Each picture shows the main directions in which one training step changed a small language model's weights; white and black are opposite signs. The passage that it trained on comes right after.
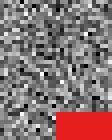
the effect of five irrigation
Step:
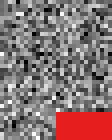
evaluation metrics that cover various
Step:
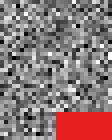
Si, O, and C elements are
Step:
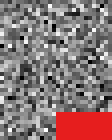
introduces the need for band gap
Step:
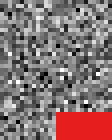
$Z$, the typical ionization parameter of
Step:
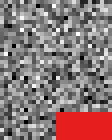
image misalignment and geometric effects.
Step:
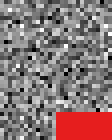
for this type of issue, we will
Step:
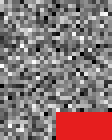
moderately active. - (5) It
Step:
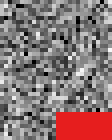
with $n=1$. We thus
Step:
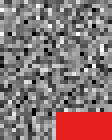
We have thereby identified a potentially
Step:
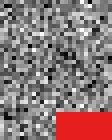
shift of a particular transition {\it between}
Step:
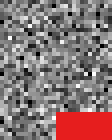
was fabricated by e-beam
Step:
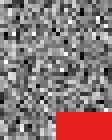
pipe with a high-temperature
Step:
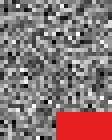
defined in Fig.4 and the decay constant of
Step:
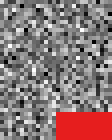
The same procedure was applied to all
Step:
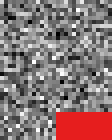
it swells completely.
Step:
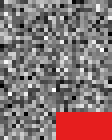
between the supercells as the square
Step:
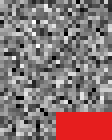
space metric of the 1/2 BPS
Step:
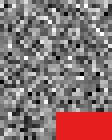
$J$ values in the tens of
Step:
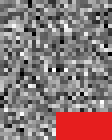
availability is not applicable to this paper as
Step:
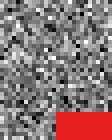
has been directly applied to wounded
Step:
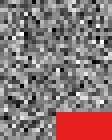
Definition of non-agentive
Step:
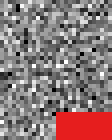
on the ASCL. Siddha
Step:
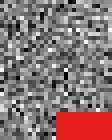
the stress of having to use the
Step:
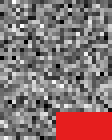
doing it this year because of this and this and
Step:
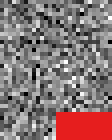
{title} {{Fractional
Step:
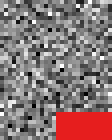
$\{a\}$ are viewed as
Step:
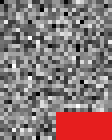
young mountain people and the
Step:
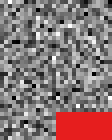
law which describes the damage evolution
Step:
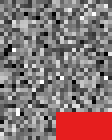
\dot{\theta} \cdot d\ell
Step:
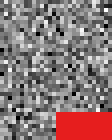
N rim, ejecta densities
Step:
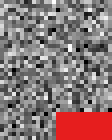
freedom. For a triplet
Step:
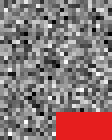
The proposed SKLT showed good
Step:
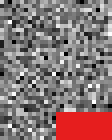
a medieval site, located on
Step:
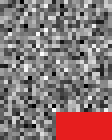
hence can be neglected.
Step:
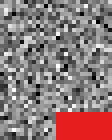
reported here. For each adsorption
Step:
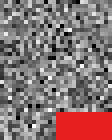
two techniques to analyze our data. In
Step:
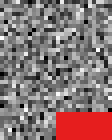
will give a positive term in the energy,
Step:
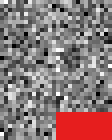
profile has a bulk velocity
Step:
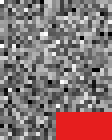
To this end, in the following Section
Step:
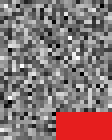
to 10 K and base pressure of
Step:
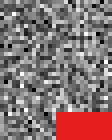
their invariants under local unitary
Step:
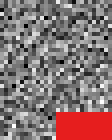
two-body Pauli
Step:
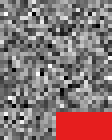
spectrogram. To examine how this
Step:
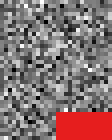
fungal penetration and are
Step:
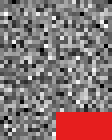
difuzzicator is selected.
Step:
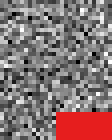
models' ability to generalize, and address
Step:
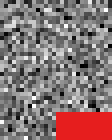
study was conducted. A total of 97
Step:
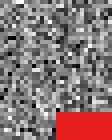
role of newly green corrosion
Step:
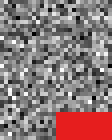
to the AGREE tool,
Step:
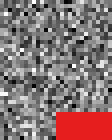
review of the National Open University
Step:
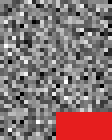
of compliance requires that the
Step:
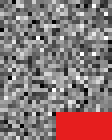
$l(\xi )$ has residues
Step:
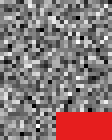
there is only one possible path from left to
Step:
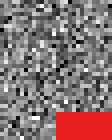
its square and is used in a
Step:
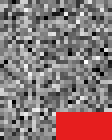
Table 2: Prevalence of
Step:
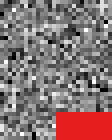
H are, respectively, the minimum and maximum
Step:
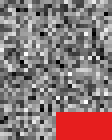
videos can be uploaded,
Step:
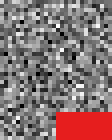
outlined conception may be applied without
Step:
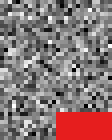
points may occur. More directly related
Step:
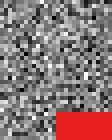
displacement happens outside the
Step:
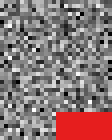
the models penalized victims for
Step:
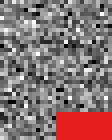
t-Statistic P-value
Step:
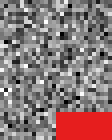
p_3$, analogous to the
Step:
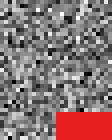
pseudo-rotation are
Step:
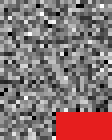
To demonstrate the utility of the proposed
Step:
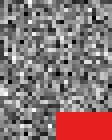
levels has to be aimed for. In
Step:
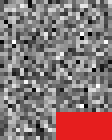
per protected area could be dependent on
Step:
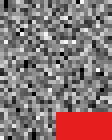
governance. Trust is not only
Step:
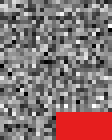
only one component of $\theta_{ij}$ to
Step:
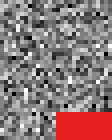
eggs. Ten larvae from
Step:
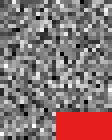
social system. The notion of
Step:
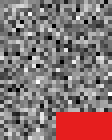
dynamic overshoot strain reaches
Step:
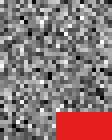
has continually been challenged by
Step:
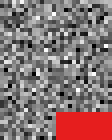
intersect those from studies of microwave
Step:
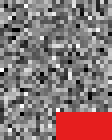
Opinion on the Impact of
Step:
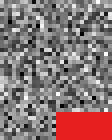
lossless and lossy coding
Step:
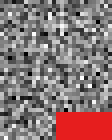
vs. factorial cumulants} For
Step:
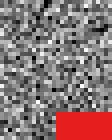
modified such that $L$ is
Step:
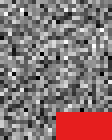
this stage, stable IVs could be
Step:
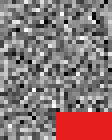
printers. It is sufficient
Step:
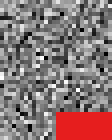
We note that most intense orbital
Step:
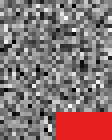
structure in building AI-based
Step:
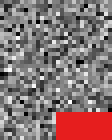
as likely developments and improvements in
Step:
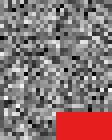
Milky Way, the solar
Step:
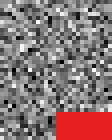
(yield—80 per cent.).
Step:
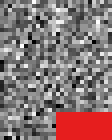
\chapter {Introduction} The
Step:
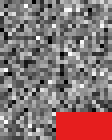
necessary measures should be taken
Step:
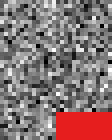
line). Also plotted are numerical
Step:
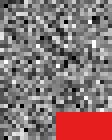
theorem \cite{Ado1947}
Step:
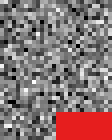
an institutionalized police force:
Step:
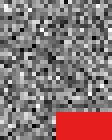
of the allocation of indirect
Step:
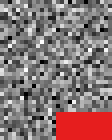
is the utilization of T-section
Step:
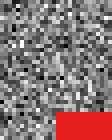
as, up to exponentially suppressed
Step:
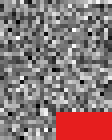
growth rate, so it's likely change
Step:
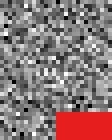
Table~\ref{Table2} were
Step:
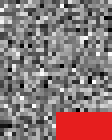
ability to detect systolic
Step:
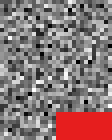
implemented). Any observation of a signal
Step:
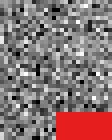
the transition from composite objects into
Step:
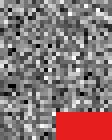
we adjusted the simulation times
